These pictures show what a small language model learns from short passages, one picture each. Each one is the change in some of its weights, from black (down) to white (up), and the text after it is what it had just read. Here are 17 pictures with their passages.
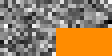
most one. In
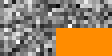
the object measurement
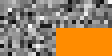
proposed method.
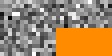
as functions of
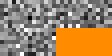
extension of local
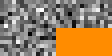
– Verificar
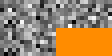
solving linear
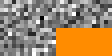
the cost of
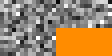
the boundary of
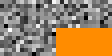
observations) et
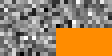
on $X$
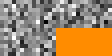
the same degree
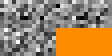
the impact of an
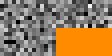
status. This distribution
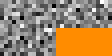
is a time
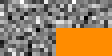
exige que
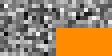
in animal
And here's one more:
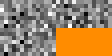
efforts to
